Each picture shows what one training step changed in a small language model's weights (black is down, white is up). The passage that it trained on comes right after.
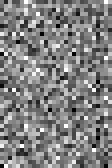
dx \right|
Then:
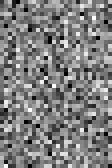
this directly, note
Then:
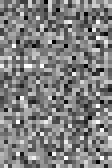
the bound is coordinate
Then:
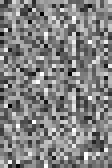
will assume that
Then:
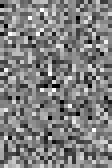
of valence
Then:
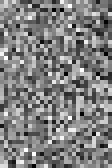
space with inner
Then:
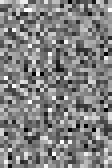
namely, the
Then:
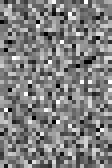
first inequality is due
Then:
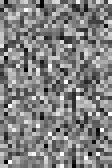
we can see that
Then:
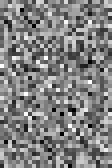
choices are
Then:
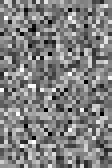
started from a
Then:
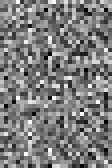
the other hand,
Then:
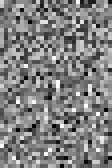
where an arrow
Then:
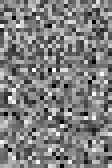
that $p$
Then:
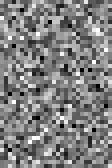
nature which shows
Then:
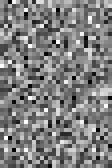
our disposal
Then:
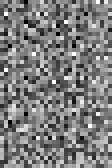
iterations of
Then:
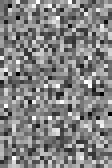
Evaluating further
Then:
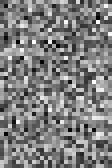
as in the
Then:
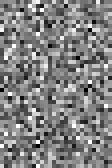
that contains fewer
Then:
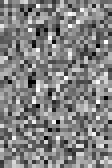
prime} In our
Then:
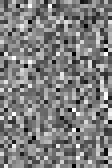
$w$ on
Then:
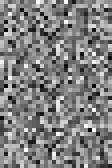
not all of them
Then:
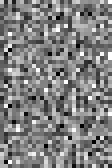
can easily get
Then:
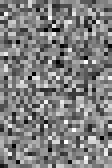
of $z$
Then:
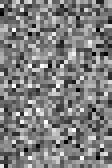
twist map
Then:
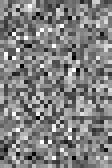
best solution.
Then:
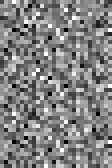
surgery formula
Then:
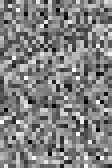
this is a natural
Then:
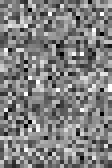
to different values.}
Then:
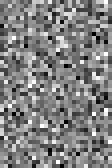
usual cup product
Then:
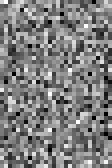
Hence, by
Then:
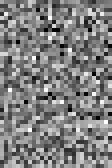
of Peng
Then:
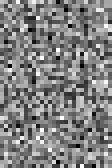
no paths
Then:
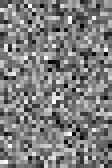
(i) Assume
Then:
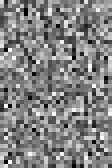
we do not use
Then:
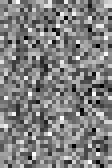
global energy and the
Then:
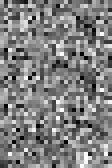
to $\langle
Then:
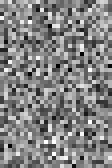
column of this
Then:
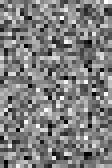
immediately implies \[
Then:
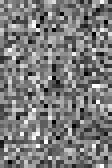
\noindent {\bf
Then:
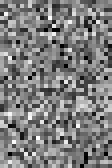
of $\tilde
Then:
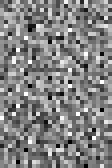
two results and the
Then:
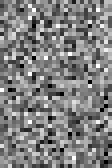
relation assigning
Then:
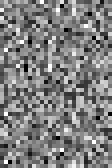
we rewrite
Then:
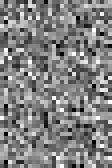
to the estimates of
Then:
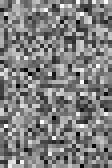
sense of generalized
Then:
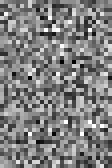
of subsets of
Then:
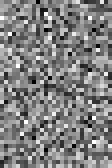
compact interval \item
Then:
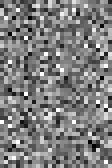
un invariante
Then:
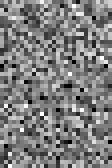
implicitly defined
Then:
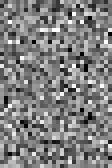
are often also
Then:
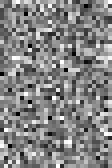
tree was shown
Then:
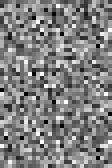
\over {\partial
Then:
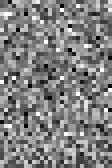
it for sake
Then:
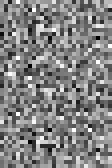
state our second main
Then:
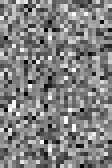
Introduction, the
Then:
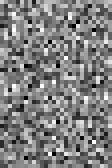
follows from the work
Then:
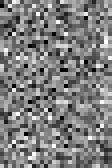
vue comme
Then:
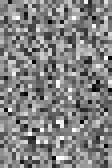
limit theorem for discrete
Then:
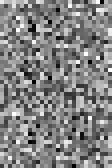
constraints on the
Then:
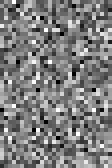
\in [\Gamma
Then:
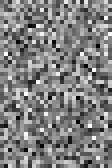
two cases in
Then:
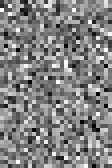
unknown coefficients
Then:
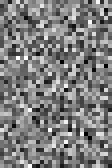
analogue of the
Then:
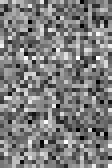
relies on
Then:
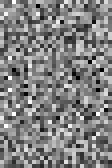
circle and is given
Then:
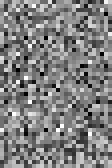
tensor triangular geometry
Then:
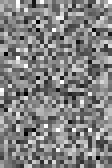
exact value is
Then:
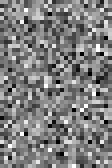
) \distr
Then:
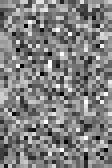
is well known that
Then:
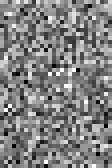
should be rational.
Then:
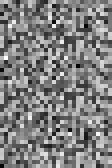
out of the
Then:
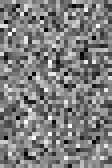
$C \in
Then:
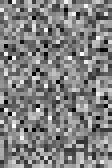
S$ be a
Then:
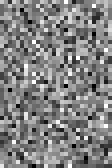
denote by $E
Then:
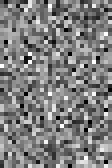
$j \neq
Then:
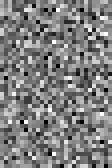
the strong energy inequality
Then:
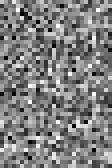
correct sequence
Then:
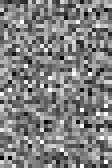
a smooth elliptic curve
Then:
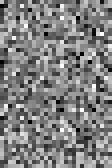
to illustrate
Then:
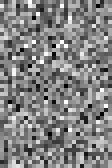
Notebook 1 and
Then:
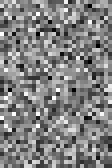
partitioned operators and
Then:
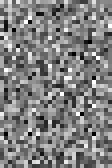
and only if the
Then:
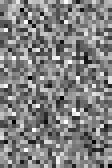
only depends on the
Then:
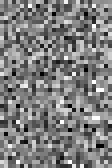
at the point
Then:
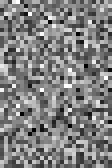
metric $\g,$
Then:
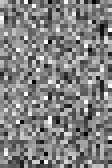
is arbitrary yet
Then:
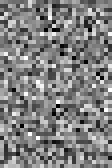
of local geometry as
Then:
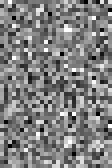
et seulement
